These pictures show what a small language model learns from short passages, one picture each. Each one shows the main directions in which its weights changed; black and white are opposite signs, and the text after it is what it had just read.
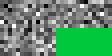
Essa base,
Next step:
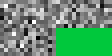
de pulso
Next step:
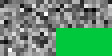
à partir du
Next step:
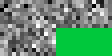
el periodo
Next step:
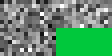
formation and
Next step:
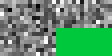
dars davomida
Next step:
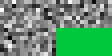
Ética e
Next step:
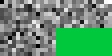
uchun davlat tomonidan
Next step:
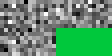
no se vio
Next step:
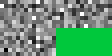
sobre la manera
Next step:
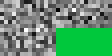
aunque la
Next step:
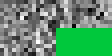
observado nas
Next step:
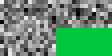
oshiradi va bu
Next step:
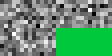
foydalanish mumkin.
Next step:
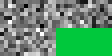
о цепи и
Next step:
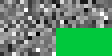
tizimlari keng
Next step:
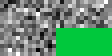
hisobot –
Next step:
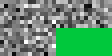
harakati va
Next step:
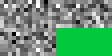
و شمال
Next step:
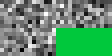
aus dieser
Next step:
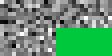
do Art.
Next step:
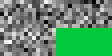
от разных
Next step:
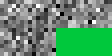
и черных
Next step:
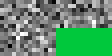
VA UNI
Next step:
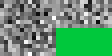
bajo la
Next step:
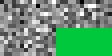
gleichen oder
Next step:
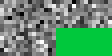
y trad.:
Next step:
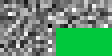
de conciencia
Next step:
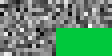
as multas
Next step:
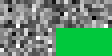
de Doctorado
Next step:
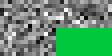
leis ao seu
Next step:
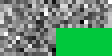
та практичні
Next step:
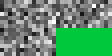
podemos ver
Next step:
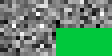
al individuo
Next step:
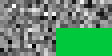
locale a
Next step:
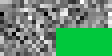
// turn the
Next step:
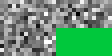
noção de
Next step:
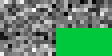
развития организаций
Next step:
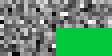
Diario El
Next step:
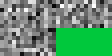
و روایی
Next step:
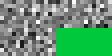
de Medicina
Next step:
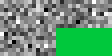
их применения
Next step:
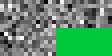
способов и
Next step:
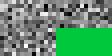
kali adalah
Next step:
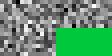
diabet bilan
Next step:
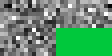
önemli bir
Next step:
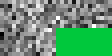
и экологические
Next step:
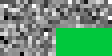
in feite
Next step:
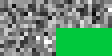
organización de
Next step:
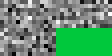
os achados
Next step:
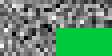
muhim hisoblanadi.
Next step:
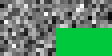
cât și
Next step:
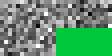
infecção por
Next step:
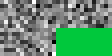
mumkin bo'lgan
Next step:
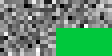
organisasi yang
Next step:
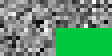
minimizar os
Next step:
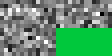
bir tizimga
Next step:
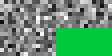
di jalan
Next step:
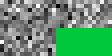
и др.
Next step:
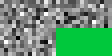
impor sua
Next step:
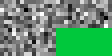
Brasil y
